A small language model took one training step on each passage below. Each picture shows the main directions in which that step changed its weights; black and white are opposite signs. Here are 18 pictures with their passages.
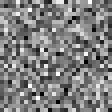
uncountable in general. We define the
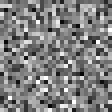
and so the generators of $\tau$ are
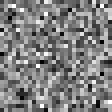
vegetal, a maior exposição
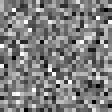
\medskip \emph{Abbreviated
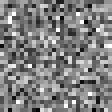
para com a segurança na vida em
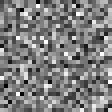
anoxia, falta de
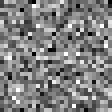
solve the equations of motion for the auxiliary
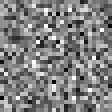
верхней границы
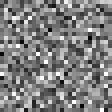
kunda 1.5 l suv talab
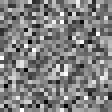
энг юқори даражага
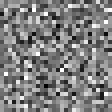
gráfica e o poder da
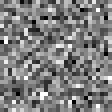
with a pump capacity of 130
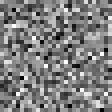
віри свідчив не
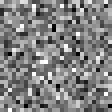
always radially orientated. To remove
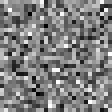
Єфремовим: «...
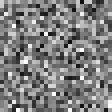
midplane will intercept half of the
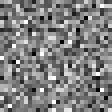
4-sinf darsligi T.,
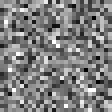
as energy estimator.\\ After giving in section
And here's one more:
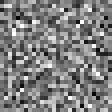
thoroughly connected and intertwined during
